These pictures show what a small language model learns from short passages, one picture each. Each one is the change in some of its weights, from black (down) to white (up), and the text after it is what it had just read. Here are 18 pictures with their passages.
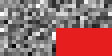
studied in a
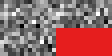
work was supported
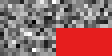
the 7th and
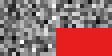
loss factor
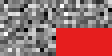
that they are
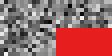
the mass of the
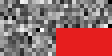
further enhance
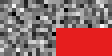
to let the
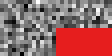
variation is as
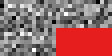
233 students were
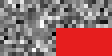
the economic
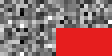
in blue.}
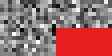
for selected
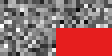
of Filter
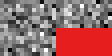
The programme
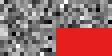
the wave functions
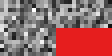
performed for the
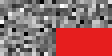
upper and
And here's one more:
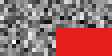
the human
